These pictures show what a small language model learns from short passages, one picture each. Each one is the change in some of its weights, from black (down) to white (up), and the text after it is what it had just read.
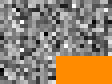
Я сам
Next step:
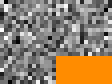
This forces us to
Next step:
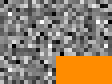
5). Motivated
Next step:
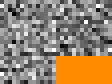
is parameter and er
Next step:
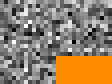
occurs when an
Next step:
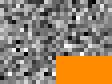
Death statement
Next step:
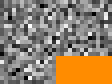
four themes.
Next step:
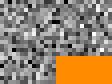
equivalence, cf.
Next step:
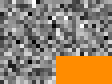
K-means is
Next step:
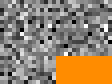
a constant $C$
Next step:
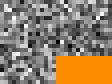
with the same descent set
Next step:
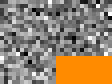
assess the mental
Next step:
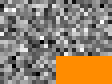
que se refere à
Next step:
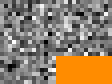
fish. Right:
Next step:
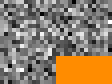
queries to be
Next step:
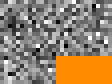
\] hold for any
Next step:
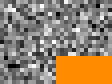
particularly the golden
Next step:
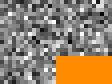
boundary curves,
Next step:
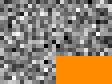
and mail server.
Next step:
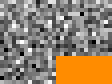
function as a total
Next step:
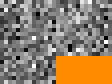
= D$} to the
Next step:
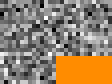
in some computationally
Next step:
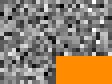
la categoría
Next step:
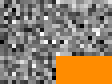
professors responded
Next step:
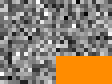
e destinado a
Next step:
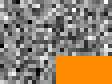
of the legal
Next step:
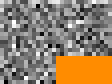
тощо; –
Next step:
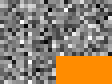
GUIA DE
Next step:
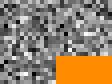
los participantes con
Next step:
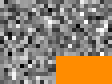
the spleen as
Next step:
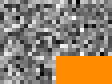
и боковые
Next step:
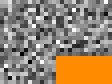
of liquid
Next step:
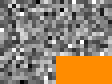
India during the
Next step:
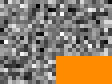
at the end of the
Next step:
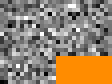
perceptions of the
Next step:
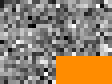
per week the students
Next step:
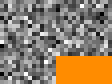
and H, respectively).
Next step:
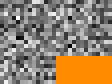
f}: \mathcal S
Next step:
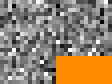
mean absolute
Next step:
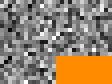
contrast, it is
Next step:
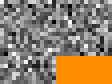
analysis of human
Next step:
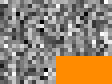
навіть, не
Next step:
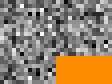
shares, and
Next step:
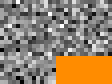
a protocol.
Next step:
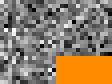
la definición de la
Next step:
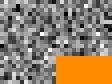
and depression while
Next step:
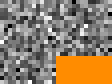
more than a remedy
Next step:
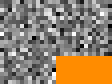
à transmettre
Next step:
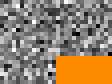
an appropriate
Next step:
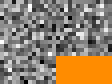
to download
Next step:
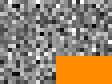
часов до
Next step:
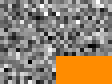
the low powers
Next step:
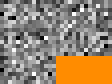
\mathcal{W}$, then
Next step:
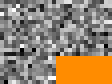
specific properties of
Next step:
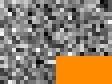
be conducted on
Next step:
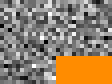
general, the direct
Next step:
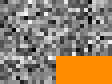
encapsula una
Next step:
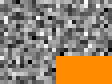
students' critical
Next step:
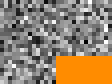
$\sigma_T$. The
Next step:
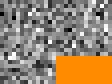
tizimlari va
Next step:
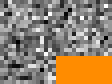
Monitors the
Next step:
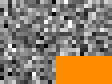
зоне полных
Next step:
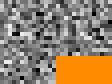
rows. For
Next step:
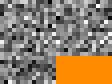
and simply connected
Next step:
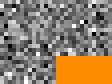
5 тысяч
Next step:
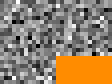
from tasks -
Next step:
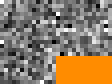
vehicles for
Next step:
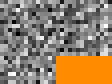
in the case of a
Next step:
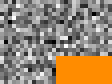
materi efek
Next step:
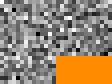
deposit money
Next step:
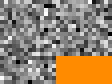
which completes the proof
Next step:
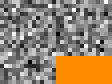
of melanoma
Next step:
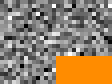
les ondulations
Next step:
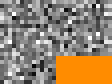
following relations hold:
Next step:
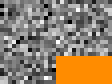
plant families
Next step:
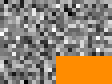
is arbitrary
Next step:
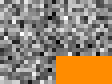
us consider the alternative
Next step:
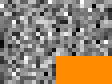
space corresponding to $
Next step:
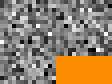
Diophantine condition
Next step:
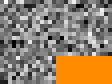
Subtraction of the
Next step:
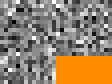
the sublevel sets
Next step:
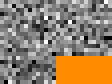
directly connected
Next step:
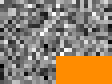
$(\tilde X, \tilde
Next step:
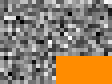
orientations. The
